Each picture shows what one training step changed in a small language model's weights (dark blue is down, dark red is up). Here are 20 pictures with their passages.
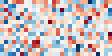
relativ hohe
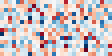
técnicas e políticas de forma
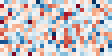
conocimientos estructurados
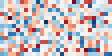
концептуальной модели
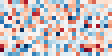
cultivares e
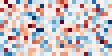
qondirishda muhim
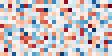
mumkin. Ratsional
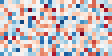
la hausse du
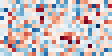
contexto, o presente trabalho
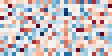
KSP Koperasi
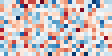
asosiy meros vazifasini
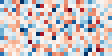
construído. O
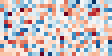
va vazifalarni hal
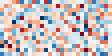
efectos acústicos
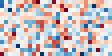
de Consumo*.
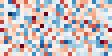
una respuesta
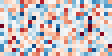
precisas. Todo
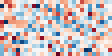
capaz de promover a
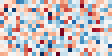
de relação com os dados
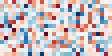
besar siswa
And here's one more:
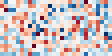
на тропные
